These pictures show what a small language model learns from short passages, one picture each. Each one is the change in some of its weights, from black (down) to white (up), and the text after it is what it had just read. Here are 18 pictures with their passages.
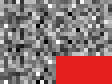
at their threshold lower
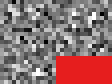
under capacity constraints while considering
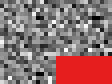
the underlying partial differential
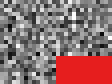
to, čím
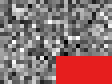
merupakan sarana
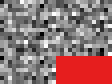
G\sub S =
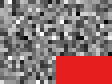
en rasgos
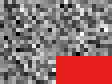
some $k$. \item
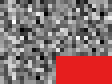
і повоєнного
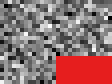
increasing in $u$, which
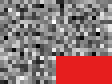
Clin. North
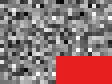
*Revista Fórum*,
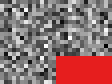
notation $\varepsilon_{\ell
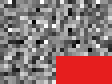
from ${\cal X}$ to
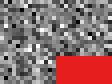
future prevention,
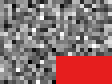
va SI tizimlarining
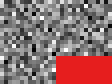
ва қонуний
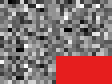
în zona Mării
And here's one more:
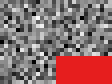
the same probability distribution as a
